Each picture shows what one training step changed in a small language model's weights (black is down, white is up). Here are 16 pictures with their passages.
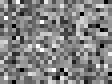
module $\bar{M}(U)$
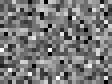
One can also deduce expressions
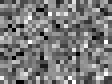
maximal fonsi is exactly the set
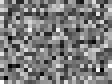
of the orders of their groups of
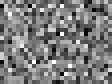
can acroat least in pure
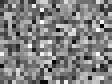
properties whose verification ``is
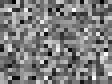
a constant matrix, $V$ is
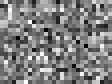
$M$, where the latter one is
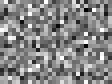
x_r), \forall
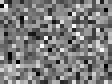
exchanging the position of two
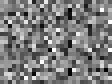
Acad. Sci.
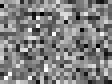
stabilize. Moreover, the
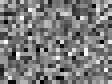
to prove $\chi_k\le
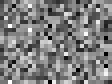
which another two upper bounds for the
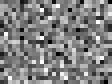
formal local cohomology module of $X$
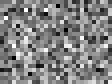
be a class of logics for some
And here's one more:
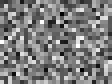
which are minimizers of the functions
